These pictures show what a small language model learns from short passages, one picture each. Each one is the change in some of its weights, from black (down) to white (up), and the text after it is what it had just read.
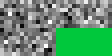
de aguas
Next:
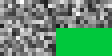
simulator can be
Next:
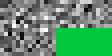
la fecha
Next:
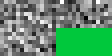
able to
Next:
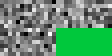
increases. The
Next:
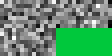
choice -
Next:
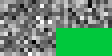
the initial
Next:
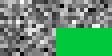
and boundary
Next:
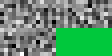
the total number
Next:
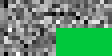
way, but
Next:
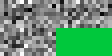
NR, et
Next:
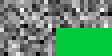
presented. The
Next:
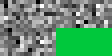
ham shu
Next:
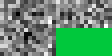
in the range
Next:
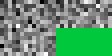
shown, that the
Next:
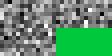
to zero.
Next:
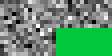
и принять
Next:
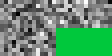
generate an
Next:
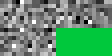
observations show that
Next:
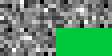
exponent with
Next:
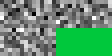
period of
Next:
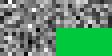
and therefore
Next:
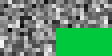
to dust
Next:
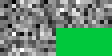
têm se
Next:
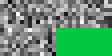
matrix element,
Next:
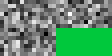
We will show that
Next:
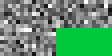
stars. In
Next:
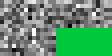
una educación
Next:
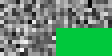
the variation of
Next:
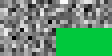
la creación
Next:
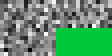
including soft
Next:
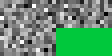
most complex
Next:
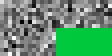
the following
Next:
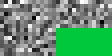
manera de
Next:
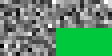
moves and
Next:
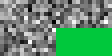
some care is
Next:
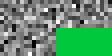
closer to
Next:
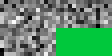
exclude the
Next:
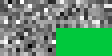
will break
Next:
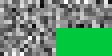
of individual
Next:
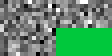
results. The model
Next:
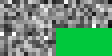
Como a
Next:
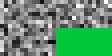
as a result of
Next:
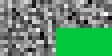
the impact of
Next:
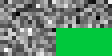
generate both
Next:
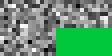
le dossier
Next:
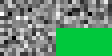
is often
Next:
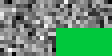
to pop
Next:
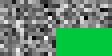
time operator that
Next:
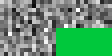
the definition
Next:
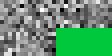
total drag
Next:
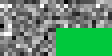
\nonumber \\
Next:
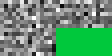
number of electrons
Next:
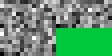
\ee With
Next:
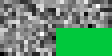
models above to
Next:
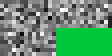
não se
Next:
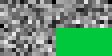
se pudo
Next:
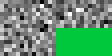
expensive for
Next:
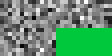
according to
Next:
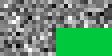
see in
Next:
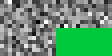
the collection
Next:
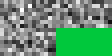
be compared with
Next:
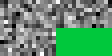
up. The
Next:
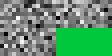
relativity of
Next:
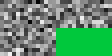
by applying
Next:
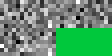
S0) and
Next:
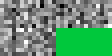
of radius
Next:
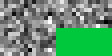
it has been
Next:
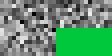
gets the
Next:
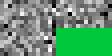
Lo más
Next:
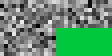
the bane for
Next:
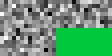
es mayor que
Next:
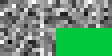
entre os que
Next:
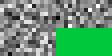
jogar o
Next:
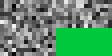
and loads
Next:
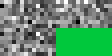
generalization to
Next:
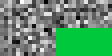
and our selected
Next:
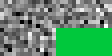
find this
